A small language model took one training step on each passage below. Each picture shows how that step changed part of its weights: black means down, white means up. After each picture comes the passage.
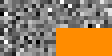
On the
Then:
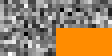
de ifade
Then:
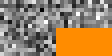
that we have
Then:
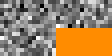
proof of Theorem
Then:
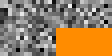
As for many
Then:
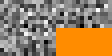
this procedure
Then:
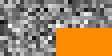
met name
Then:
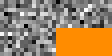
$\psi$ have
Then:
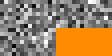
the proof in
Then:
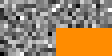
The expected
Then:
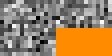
orders of the
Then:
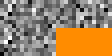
all basic
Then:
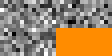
Assume that
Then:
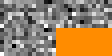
& \leq
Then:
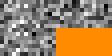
modeling the
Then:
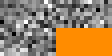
that $\vect
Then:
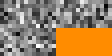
serving as
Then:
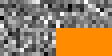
decay matrix will
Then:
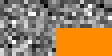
fast variable
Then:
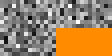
maktab va
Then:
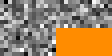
control de
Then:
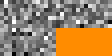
is continuous
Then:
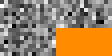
class. The
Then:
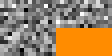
the ``zero
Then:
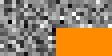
que se ha
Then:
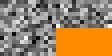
black and
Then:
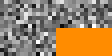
the important
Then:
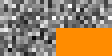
мають за
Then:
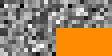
of black
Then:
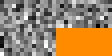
a new
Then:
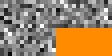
to the following,
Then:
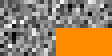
analysis is
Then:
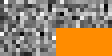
expected. The
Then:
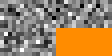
jet flow
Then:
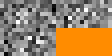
$d$ and
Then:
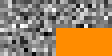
the QHE
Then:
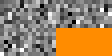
graph of this
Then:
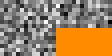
these values are
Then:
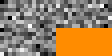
here can be
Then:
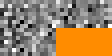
V$, which is
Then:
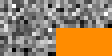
и водных
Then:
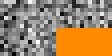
have to multiply
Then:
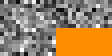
like to
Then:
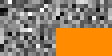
require any
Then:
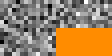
phase at the
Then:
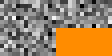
conditions will not
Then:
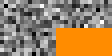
that the FR
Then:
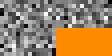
as the area
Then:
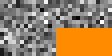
show that, up
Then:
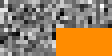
upper limit for
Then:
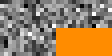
implies for
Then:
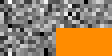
3 Model
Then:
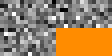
in una
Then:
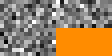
cessation de
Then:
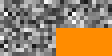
scalar and
